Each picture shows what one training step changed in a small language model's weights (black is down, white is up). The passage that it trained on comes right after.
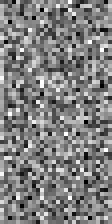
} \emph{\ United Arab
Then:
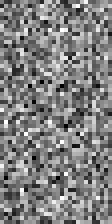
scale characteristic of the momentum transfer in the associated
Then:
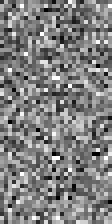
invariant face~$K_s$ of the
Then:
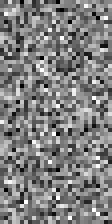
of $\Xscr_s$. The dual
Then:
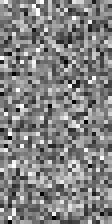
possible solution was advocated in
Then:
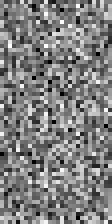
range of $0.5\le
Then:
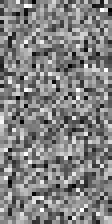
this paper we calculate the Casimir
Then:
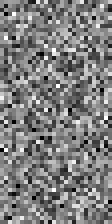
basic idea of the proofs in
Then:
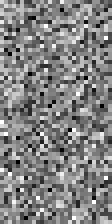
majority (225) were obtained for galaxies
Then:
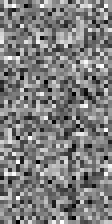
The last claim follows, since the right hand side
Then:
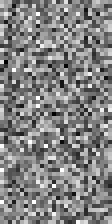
multiple dimensions. For $N$ variables the
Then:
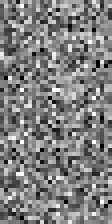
constraints, and makes us able to
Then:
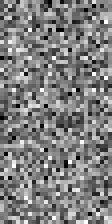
quiver $\Gamma$ we attach the
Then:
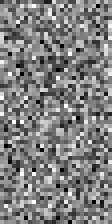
preserves the degree. $\square$ \\
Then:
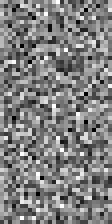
illustration. The figure clearly shows that
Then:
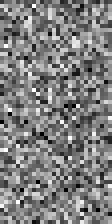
the autocorrelation exists. Also,
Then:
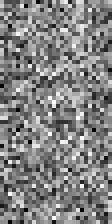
relations. An integer set is a set of integer
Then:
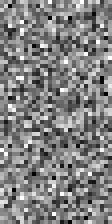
PopII SFRD to first
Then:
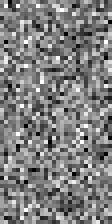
μm with a 0.2
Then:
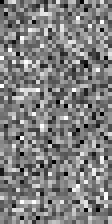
0 & \textrm{otherwise}.
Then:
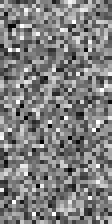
science target is in general high enough for
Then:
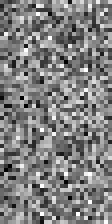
found to slow down the formation of
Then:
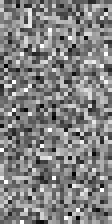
as described elsewhere [10]. The
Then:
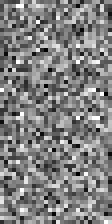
change is merely a notational
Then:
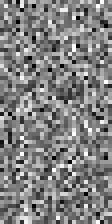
in the commercial Clouds,
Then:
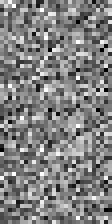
min}(x^*)$ is given by
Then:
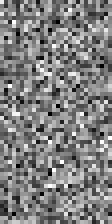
of bimodule: $N\cong
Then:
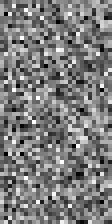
if & n\equiv 0 \mod 3
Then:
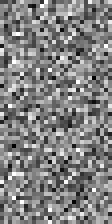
same sign for the constants $\alpha$ and
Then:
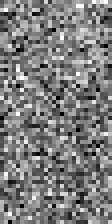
\wedge \omega_y, \\
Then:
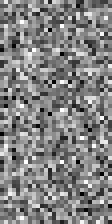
n \in \mathbb{N}, 1
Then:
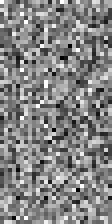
value than the other, even if the
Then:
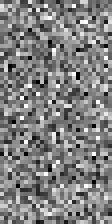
$k=2$, in this case, by
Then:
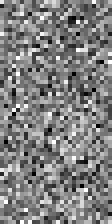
Finally, to further explore the validity
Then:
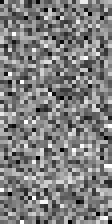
are already apparent - a well defined central
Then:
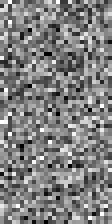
and most successful models was proposed by
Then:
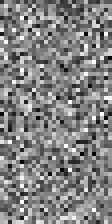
the different particle populations, we are also
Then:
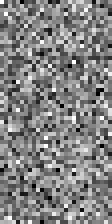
we obtain the update of $\bfu$,
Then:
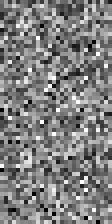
in these patients, safety
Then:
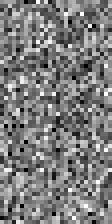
precisely when it avoids both
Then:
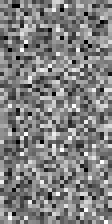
for the fourth body. We have $$
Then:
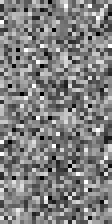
peaks at about 465 and
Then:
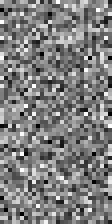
results from Lemmas \ref{41} and
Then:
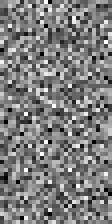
$S$ of nonnegative integers:
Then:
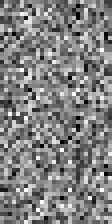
structure, it can be easily checked that the
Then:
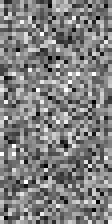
mas. Our high dynamic range image
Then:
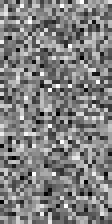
surfaces is helpful to solve the
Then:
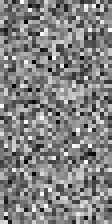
following analysis. Because massless particles follow
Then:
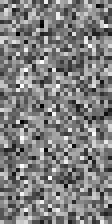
in the context of heavily
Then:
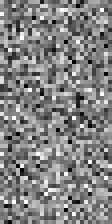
Since the coarse space is typically
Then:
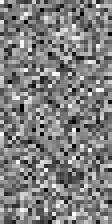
similar conditions, stronger attraction between
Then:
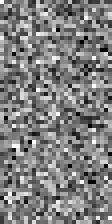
also assume that $v^{\prime }$ is not
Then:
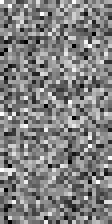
adding further credence to recent
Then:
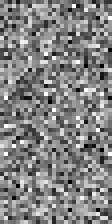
is characterized by $\Omega_{\rm
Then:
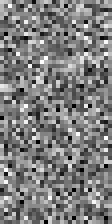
media Yaroslav V.
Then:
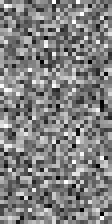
ii) the instantaneous (placement
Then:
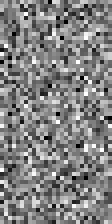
is statistical and the second is systematic.
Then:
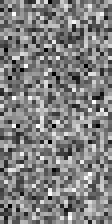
avoids complicated coordinate
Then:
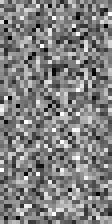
photons are not deflected in the
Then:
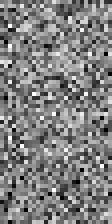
the set of vertices \begin{equation*}
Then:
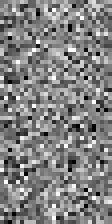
manipulation of almost all energy basins
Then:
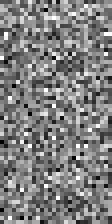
and $q_1$ quarks have
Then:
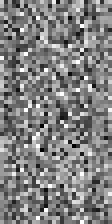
diagonalization. The condition that the resulting tensor
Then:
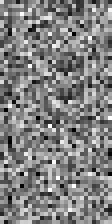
with independent variations in two key parameters
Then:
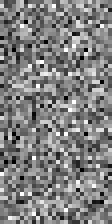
at any Eulerian grid point can be
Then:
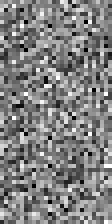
decomposition based deep learning framework for nonlinear partial
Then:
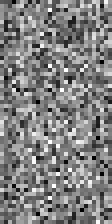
to prepare a superposition of two
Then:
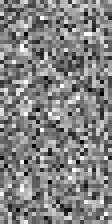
used in the point source model to back calculate
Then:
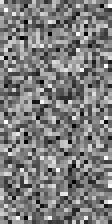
to these results of federally
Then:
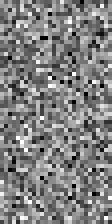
in \cite{Gro91}. Let
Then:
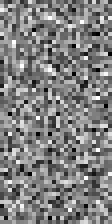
$k_S(p)$ realizes the
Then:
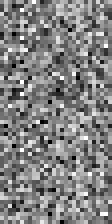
\forall r\ge0 \] It is
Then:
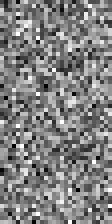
for this equation \eqref{eq 18} instead
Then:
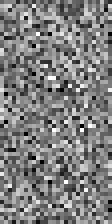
the relation between them. Since relations are different in
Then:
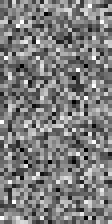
it was known in advance which agent
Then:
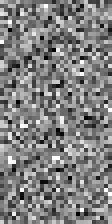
denote this structure by $(P_nG)$.
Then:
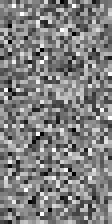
rate with small variations due to the
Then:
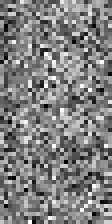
suitable to model selected parts of the
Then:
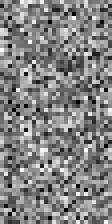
the degenerate SPDC case,
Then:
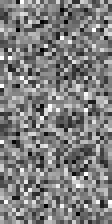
linearly fused into a scalar detection
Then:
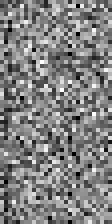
then \,$V$\, is called positive square
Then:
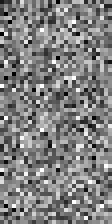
relaxation is therefore probing spin fluctuations
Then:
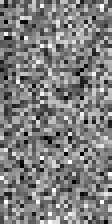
key merits of these devices.\\
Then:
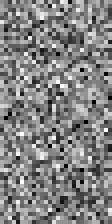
relationship between the real and imaginary
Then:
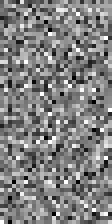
bulge, an exponent disk and
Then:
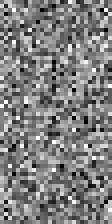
examples } \vskip1cm In this
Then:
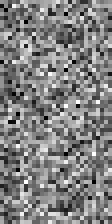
the shape of dependence of total spin on magnetic field
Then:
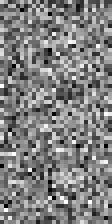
and propositions which are needed to
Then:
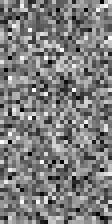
$M\gg 1$, a closed-form
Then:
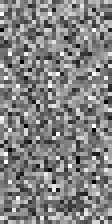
When $N=2$ one can use
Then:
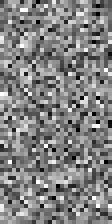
the sign of $R_{AHE}$ can
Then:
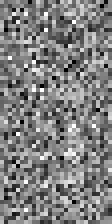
parameters that influence the performance of the system
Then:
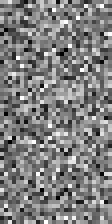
differentiate between right and left children
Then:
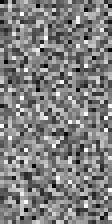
value $\kappa =\kappa _{\mathrm{cr}}$
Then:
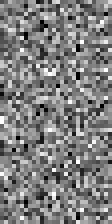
$ (with the sign and tend $ t
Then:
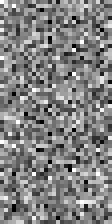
(1975) used the naive
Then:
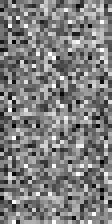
sum will be \begin{equation*}
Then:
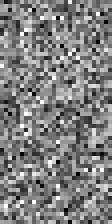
spatial position, $t$ is the time,
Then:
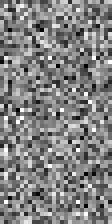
of the stream are almost statistically
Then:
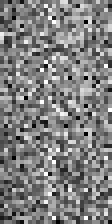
Material we present derivation of the
